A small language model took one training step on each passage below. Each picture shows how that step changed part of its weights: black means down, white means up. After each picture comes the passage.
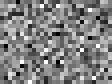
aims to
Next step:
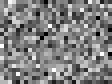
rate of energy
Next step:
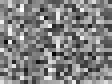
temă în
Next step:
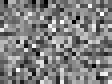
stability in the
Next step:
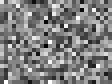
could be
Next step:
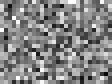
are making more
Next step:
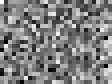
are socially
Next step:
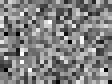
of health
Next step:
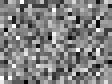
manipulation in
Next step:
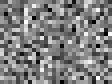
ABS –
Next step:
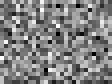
maximum or
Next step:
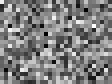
in accordance
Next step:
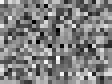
was used for the
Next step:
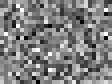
the sensory
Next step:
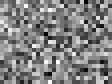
it seems
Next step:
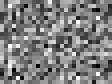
among the
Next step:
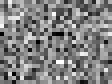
and to test
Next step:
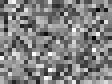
an active
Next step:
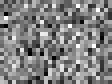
Bu esa
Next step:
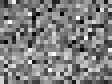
connect different
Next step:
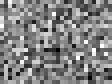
and learning
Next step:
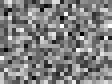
changed as
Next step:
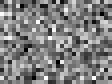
a sharp
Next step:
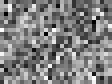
wastes in
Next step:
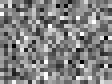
chosen to
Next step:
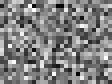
to both funds
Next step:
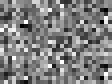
work settings
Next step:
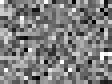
harus di
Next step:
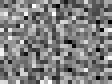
Study on
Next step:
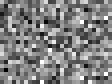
levels are
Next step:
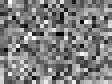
to occur in
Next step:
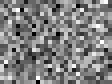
la province
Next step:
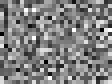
stands for
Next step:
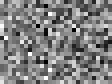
this presence,
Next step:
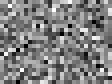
da mãe
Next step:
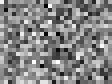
throughout their
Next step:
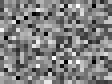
el uso de
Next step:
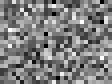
in the response
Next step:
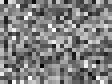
creation of a
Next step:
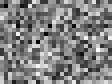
identified as
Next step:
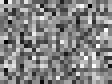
via pack
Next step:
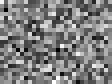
by the project
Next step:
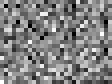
recorded at
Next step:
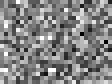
bem como
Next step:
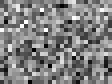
is why different
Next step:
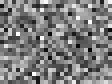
here is a
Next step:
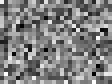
There are also
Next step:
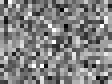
implementation, and
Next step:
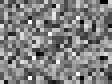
las reglas
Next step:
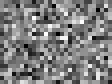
or estimated
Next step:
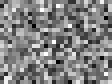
as informações do
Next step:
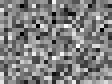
colheres ou
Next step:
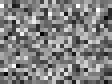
que ainda
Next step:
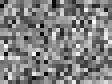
ise Ne
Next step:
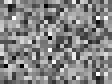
increasing number
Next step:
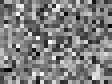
the day.
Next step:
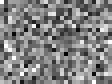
are various
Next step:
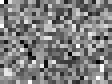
For example,
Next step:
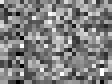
estudo que
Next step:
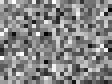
model. This will
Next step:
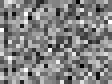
technical and
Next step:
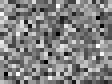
crucial for
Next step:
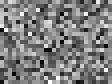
of the variable
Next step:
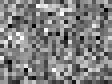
va fanni
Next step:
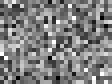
and help
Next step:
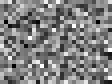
money is
